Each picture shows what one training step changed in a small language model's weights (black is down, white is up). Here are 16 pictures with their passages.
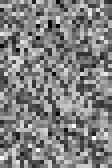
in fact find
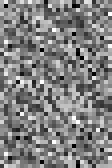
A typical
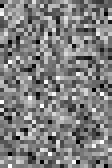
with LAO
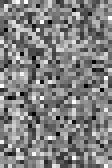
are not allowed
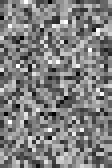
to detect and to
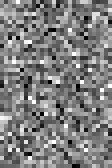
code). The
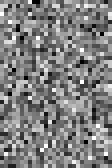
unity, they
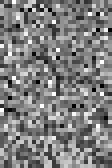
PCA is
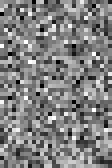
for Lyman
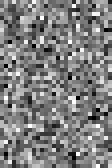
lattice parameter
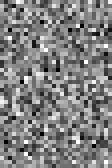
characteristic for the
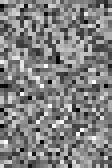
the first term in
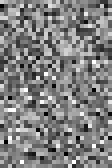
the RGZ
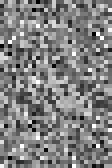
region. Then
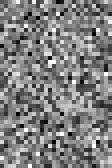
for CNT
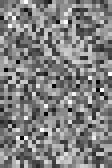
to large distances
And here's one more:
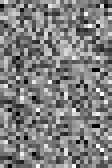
the University of
